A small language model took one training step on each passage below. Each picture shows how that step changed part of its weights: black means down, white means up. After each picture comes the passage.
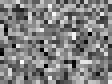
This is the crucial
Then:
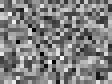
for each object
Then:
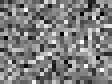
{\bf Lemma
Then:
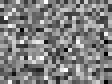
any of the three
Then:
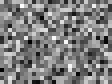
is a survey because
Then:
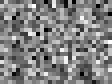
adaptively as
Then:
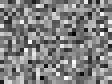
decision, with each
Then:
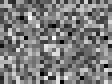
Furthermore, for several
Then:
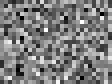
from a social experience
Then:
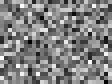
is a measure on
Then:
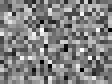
in glial
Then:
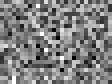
corresponds to 25%
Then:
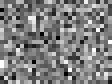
stakeholders. 1.
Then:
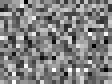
using the Poisson formula
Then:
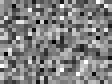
constant sectional curvature
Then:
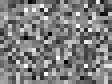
\Omega$ almost
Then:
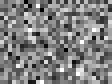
free resolution of length
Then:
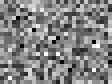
In this paper we
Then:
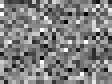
$H \subset
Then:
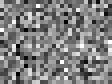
trial points) applied
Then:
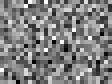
by conjugation and
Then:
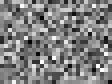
is a good
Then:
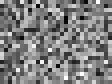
Project Acronym
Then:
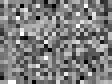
\item For any
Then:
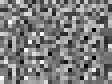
associated with the
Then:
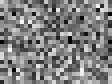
modes, we have
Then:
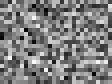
on a practical case
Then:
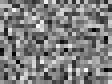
partition where the set
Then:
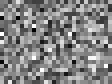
show that if
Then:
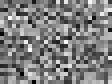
\noindent From Theorem
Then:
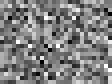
literature. We note
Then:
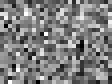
distribution than that of
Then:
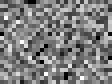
participation in making
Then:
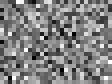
demonstrating novel
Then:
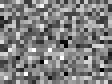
each line of
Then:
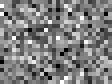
w \subseteq
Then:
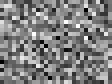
\in E}
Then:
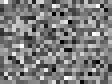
$(\exists \mathfrak
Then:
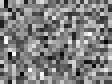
the global one,
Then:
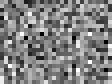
evaluation of the pair
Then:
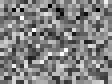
church through
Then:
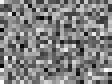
to measure the reliability
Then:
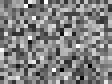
by sitting drop
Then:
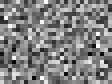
any other positive function
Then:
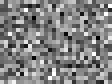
Figure 2 Conclusion
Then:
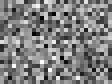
one way. In
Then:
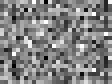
CV flow can
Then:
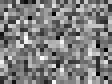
restricts the system
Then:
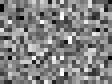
such an experience,
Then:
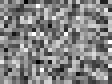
network case interesting is
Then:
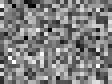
behaviors of the
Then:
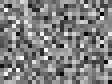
a smoothed
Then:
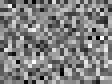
join $uv$
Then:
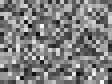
of data. There
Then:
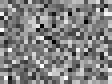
stochastic differential equations under
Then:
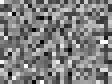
to observe if we
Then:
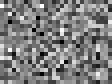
order to address each
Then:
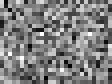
the instruction via
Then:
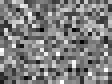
was the primary
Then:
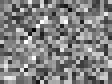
carried out in patients
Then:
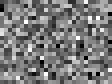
dataset. I would
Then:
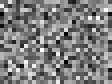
IEEE International
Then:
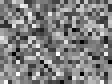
was no significant difference
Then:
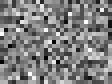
its vertex polynomials.
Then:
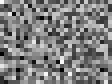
to introduce a norm
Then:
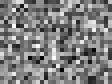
9 have three
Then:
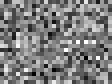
$\Sigma$ be
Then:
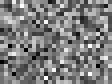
(B) and
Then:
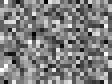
be a finite complex
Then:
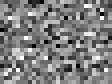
a two-dimensional
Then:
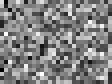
the project has
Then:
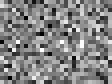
behaviours such
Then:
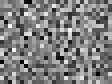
around 98%.
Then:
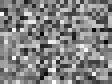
Four main ways to
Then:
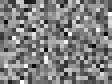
researcher used a structured
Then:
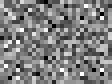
a normal subgroup of
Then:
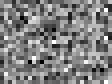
Thus one finds
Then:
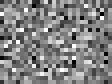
a way as to
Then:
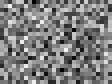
supported by the
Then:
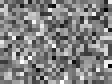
DSNP and
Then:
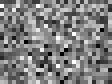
user or wife
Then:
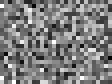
management at the
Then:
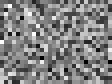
Considering estimates
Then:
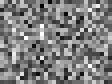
of sections. In
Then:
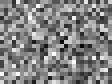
gender has a relationship
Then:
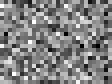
F \in
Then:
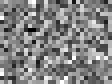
meets expectations
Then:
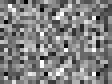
fonction affine.
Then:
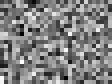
examined using the
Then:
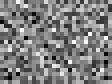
it is stated that
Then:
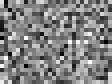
the existence of
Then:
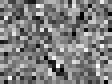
predictive performance.
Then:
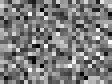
teacher quality.
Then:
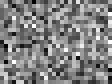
methodologies are
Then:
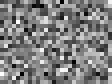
an algorithm for
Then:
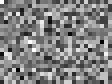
that makes it
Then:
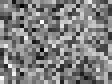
Index and the
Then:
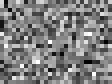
the same time
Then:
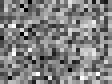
48 hours of
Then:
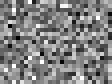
We thank
